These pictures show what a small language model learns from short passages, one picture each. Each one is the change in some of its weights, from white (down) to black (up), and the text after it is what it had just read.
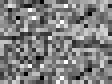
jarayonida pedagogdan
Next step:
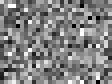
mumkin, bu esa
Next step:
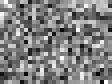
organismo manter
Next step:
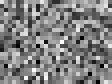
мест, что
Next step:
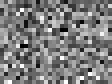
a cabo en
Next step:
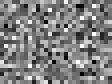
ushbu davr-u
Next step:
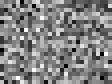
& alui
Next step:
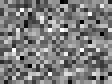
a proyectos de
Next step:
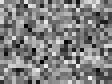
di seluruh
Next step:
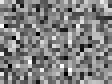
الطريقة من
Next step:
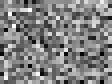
of all changes
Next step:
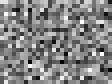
унинг фаол
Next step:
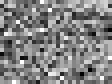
davom ettirish
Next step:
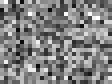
comumente -
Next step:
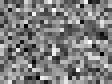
do Paraná
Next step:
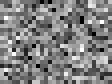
incapabil de
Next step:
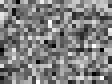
Shu jihatdan ham,
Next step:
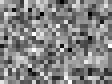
Проте не
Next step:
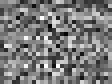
de la baie
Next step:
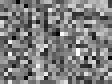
representação jurídica
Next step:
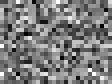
to daily
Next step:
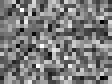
de classe,
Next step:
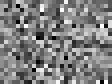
si posee
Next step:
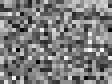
possibilidades para
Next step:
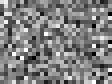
there is
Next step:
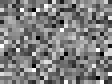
the World,
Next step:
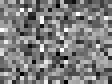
respecto a la
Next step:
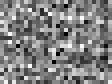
role of social
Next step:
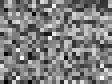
axborot dunyosida
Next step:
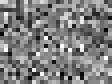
модели на
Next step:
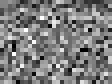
de vedere
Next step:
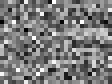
sin duda,
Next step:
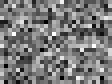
dair bir
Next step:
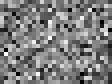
xavfli hisoblanadi.
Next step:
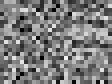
sólo si la
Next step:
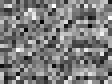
e'lon qilish
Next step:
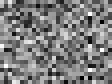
para sahabat
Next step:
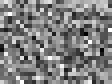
nacional. No
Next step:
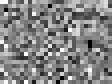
тело при
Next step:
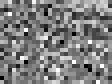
foi amplamente
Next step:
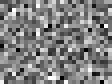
Number -
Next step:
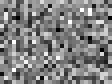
в период с
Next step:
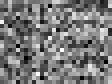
boyicha keng
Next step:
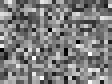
del mismo color
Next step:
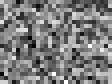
le risque pour
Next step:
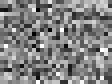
objetivo de este
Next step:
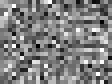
za tym
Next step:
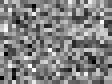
feed for
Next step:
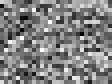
rasgos de la
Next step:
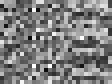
amaliy sohalarida ham
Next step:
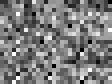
blancos o
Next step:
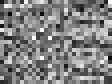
tushuntirish va
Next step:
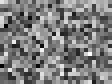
social. En
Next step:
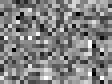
no CPC
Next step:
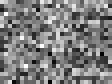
desarrollo de la
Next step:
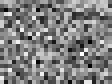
standartlarga mos
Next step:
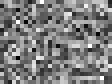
ishlab chiqish uchun
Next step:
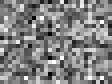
contexte de
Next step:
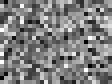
eğitici hem
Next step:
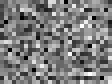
investigaram as
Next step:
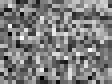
por gerar e
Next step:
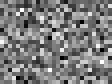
a principios del
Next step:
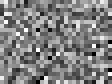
thinking on
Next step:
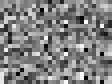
Evidence on
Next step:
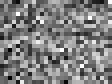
destinados à
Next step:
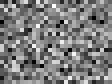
chiaro di
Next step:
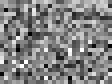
его с другим
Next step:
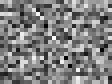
conceito não deve
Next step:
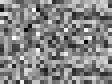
trabajo aproxima
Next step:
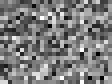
de Projetos
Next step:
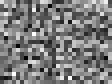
которые могут
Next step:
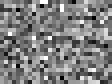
ham ustuvor
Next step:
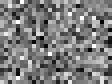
faoliyatida ulardan
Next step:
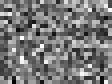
necessárias para que
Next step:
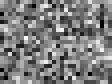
la terre de
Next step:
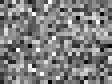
methods in
